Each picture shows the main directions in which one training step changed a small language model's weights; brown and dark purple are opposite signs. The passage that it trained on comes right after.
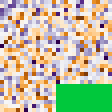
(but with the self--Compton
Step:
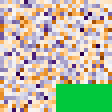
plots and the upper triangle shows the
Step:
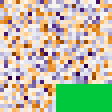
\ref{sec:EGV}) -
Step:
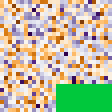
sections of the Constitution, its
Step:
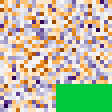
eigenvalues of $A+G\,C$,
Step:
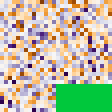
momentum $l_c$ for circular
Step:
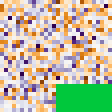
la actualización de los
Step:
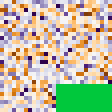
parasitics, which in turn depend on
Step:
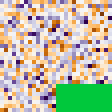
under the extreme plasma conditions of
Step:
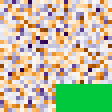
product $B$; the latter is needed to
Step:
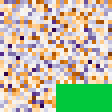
from some explicit description of the control system such
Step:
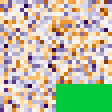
author of this article has no conflict
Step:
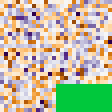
and it is a maximum. This functions
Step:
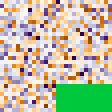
Апухтин О.К.
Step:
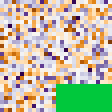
and Fubini's theorem, \[
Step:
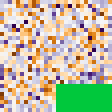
note that in the new coordinate, the original
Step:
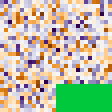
del cono después de
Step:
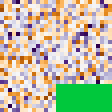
tikiladi. Jiyakning
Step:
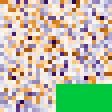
limit. \section{Modified
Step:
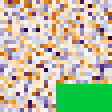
exactly fulfilled at all times, an
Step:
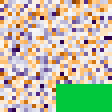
their methods in a similar fashion to
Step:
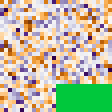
and there are $M$ dimensions corresponding to
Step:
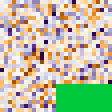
модель интернета,
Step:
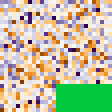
but only intersects the trunk
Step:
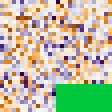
$12$ double points and three components of
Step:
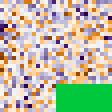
MGs and some oxide
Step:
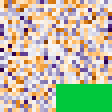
reveal the hidden DDW
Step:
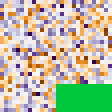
irreducible admissible representation $\tau$ of
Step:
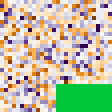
points out, finally, the need for
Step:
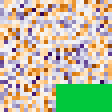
these tables, shows the goodness of
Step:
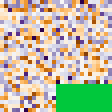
instituições sociais, e as
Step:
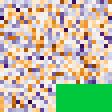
part by the hard-wall model,
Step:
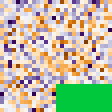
intermediate scale may act as an effective
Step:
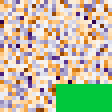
davo bo‘lib qoladi.
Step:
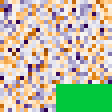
шиш одатда 6-8
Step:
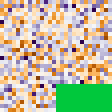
barcha ishlov bosqichlari
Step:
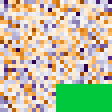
terus berkurang hingga
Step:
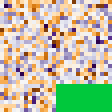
datos entre el Parque Natural y
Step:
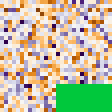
modified Swift/BAT data.
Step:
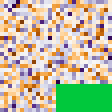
cumpliendo ciertos
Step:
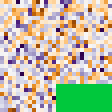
(1980), \emph{The central
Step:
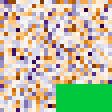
іншомовне середовище.
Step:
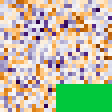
large-$k$, fixed-$\lambda$
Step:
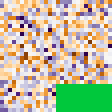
at time $t = 0$ and
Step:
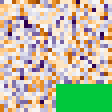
charge values above $5\:\sigma$
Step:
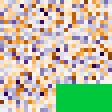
2002), onde para escrever o
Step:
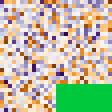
a vertex a ``$+$" sign and
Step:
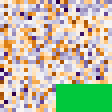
se escondem sob o manto
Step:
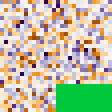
doimiy ta'siri ostida
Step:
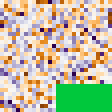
como as da vacina, mostram a
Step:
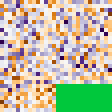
Zanjabil o'simligini
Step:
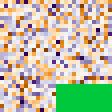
parametrization. Since the explosion
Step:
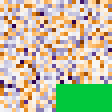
This strategy, allowing full classical
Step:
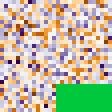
simultaneous limit $R\rightarrow 0$,
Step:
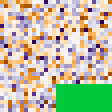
reduces the scalability of the system.
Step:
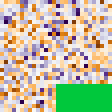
improvement of the crystalline degree of
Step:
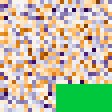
Waterloo, Ontario
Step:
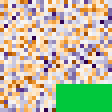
which take place on such networks, such as
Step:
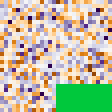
low power output. The LTD
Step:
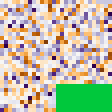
motion, magnetosphere, inclined
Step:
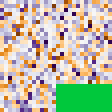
OK, USA, and a
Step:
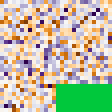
and successful education of professional
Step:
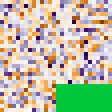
сприяє закладанню
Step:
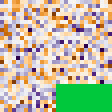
jumps cannot be large in bulk
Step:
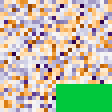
legislative regulation of the
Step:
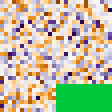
tradition, the central task is to
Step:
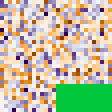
and J=0.5 eV are
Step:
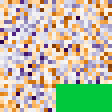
for all $1 \leq i < j
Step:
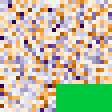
el impacto de las TIC en
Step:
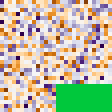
some number $r$ times, depending on
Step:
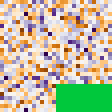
of the harmonic oscillator counterparts
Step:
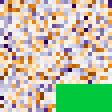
tarqalgan. Ilmiy
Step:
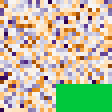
a quadratic number, for most of the
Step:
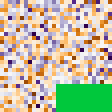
очень жесткая.
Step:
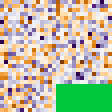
sıra üzeri mesafe
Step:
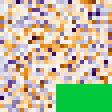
услуг [3]. IT
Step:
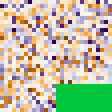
though we presently do not know whether they
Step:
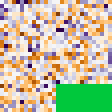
trend. However, we observe a behavior
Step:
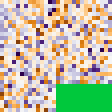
with the univariate case.
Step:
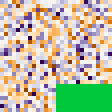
effective variable $x_k \in
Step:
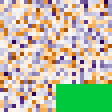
monetário, já que no sentido
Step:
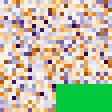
conversations. The cultural level,
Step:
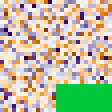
like a fish without water. In J.
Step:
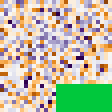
Senator Fischer's
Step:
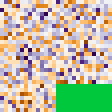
presents further examination and modifications
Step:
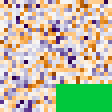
\begin{equation*} W^k :=
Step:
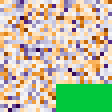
work demonstrate that integrating matrix transformation methods
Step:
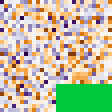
\frac{\zeta \Gamma_0
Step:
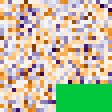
assignment, and the second one
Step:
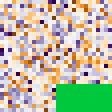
Cette étude repose sur une
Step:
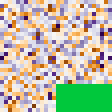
стала колірна гама,
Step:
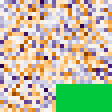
contains at least $q+1$ points
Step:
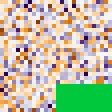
yang bisa dilakukan untuk
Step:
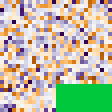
internal constraints inferred here are derived from
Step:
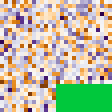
not intersect the collection. For the case
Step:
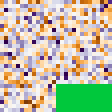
и полусинтетические
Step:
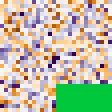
wide range of untrained values of
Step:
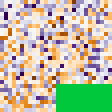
qui al giudizio”
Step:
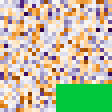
Yang-Mills theory without Higgs
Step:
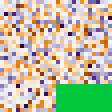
$\theta_a$, the constraint on
